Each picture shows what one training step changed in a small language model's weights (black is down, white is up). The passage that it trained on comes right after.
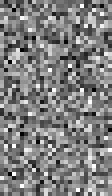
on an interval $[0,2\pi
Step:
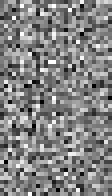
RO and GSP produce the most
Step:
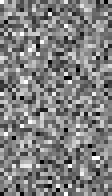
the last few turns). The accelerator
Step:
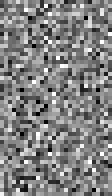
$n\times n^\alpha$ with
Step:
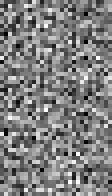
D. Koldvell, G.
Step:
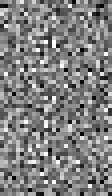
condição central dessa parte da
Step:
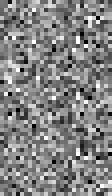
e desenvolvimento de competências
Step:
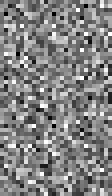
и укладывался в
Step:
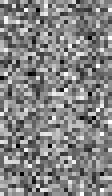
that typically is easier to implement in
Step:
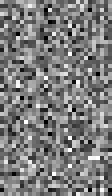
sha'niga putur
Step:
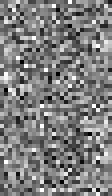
implicación en la mejora de los
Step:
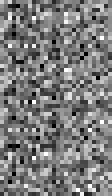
semakin memanas.
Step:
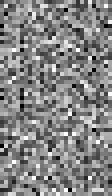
Cahul, o construcție cu
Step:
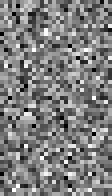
of these three combinations, indicating local
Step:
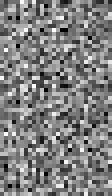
dots illustrate a MTM and the
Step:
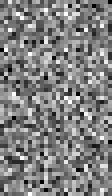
memorización sin usar el
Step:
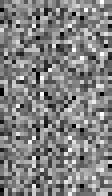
bolalarni ijtimoiylashtirish va ularni
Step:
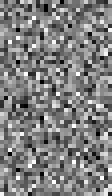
we obtain the broadened QPD
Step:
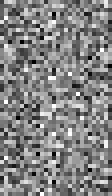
en la documentación del
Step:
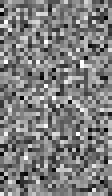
1. Modelul teoretic al
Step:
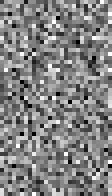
= 1,$$ then (ii) holds
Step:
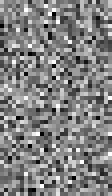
dashed, thick] (A1) --
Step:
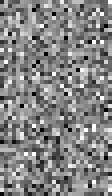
Natural Science Foundation of
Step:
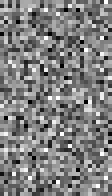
with girth $6$ of order
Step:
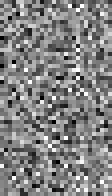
\mathcal{S}(\R)$ and
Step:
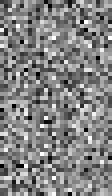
to the X-ray incidence angle with
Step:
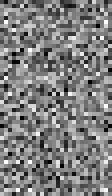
funcionalidade motora tendem a
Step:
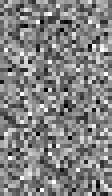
caso de *Bibliografía
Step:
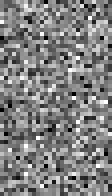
and applications'', by the PRIN
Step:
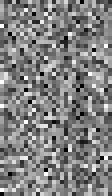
obtained by taking perimeters off these
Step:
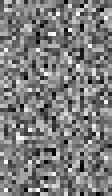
$$ +V\zeta \dot
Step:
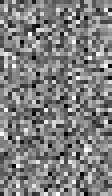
talabalar bilan virtual muhitda
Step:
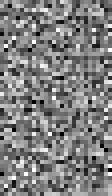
Flow Calculation for
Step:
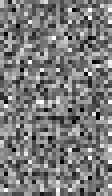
mümkün kılar.
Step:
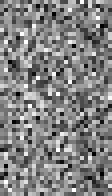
have to show that for any two finite words
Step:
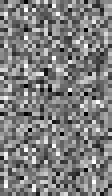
от ТЕЦ са 24
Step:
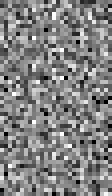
vrillé (voir la
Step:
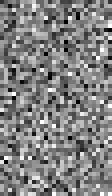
l'identit\'e sur
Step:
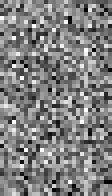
in \codaii, only
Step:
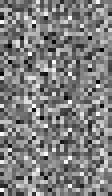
se consiga perceber apenas
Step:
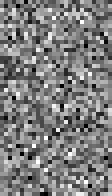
as described in the following. Starting
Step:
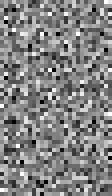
on $\CGSCGroup$ are given
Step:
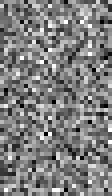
diphones. *Speech
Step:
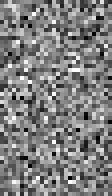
the velocity gauge calculation, and the
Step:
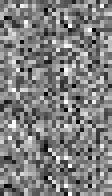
agar o'quvchi o'z
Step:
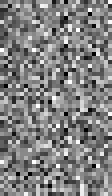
Lafayette Public Library
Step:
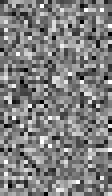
\ref{Table2} presents the
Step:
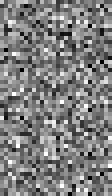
an \sig-regular
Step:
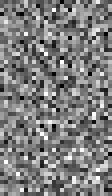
aço disponíveis,
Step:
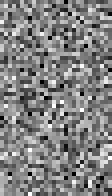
a bigraded vector space which can
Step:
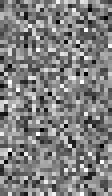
grand est le désaccord
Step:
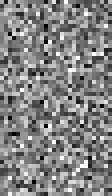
and take the $r \rightarrow
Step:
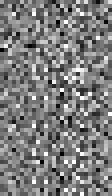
that control accuracy and storage needs.
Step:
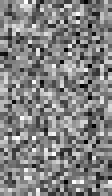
is bounded from below while this behaviour is
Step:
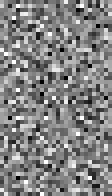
буюмлар билан муомала)
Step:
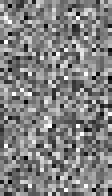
simulations.} \end{center}
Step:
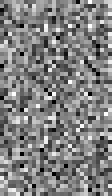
sinflarda fizika kursining
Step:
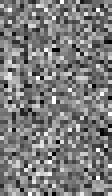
Rayleigh eccentricity
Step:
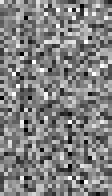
va 70,0 foizdan
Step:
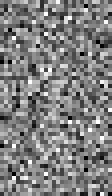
of characteristic $p$, by a result shown
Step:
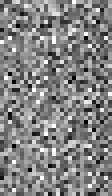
как и в развитии его
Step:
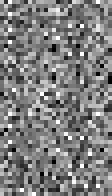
была осознана
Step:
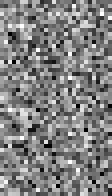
have been familiar with the
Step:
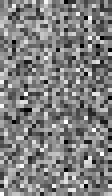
uniqueness theorems with those obtained for
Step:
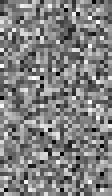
society. Let's dwell on
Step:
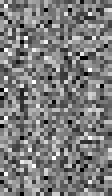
muayyan xulosalar
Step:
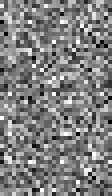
aprovechando la experiencia
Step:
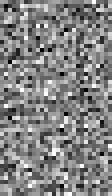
борган. Меҳнат
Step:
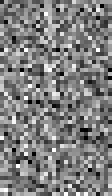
displacements found in the molecular dynamics
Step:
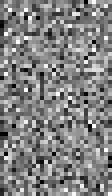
Applications}, vol.~91,
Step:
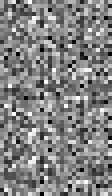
Korunması Kanununda
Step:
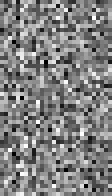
i.e., for the LMG
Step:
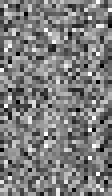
сведения о его
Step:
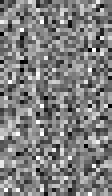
tulislah dan apa
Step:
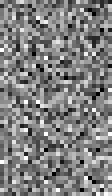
extension all of whose reals are
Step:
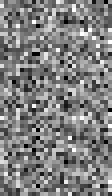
1939- yilda Toshkentda
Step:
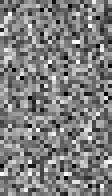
of Diophantine angle. Our
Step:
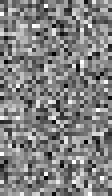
each field with the IRAC (at
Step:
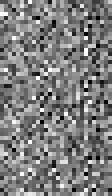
:= \left| \int g
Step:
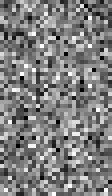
cutting-plane model by a
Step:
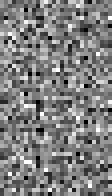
Shavkatovich Tijorat
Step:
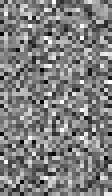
$E_0 \in \Delta
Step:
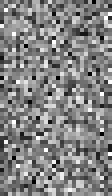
(\ref{e1}) with the graph
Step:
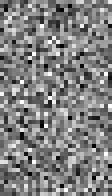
action. Now let us compute the sign factors
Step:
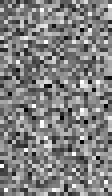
Paixão *et al*
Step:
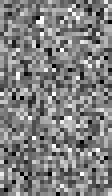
the well-known fact that EEP is
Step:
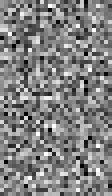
LCSS$. On d\'eduit
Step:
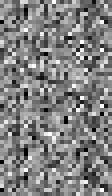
The aim of the present study was to
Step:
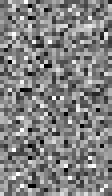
section easily extends to singular cohomology with any
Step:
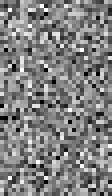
reference for bright and faint sources.
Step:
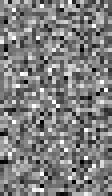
incorporación del gobierno
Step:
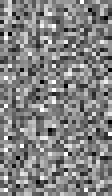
a given $V_{\mathrm{ac}}$
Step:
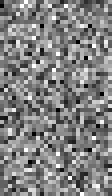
applying KAM. The third one is when
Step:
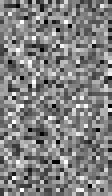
More phonon dynamics are encoded
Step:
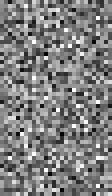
metodología mejor, y
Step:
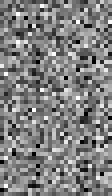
showed that the numerator sequence is
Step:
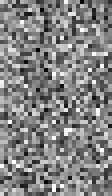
igen hasonló a
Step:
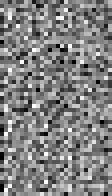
como por exemplo: busca,
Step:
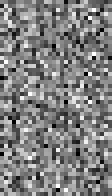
author. The first step of such an approach
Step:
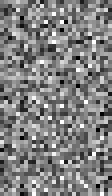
психологічних знань
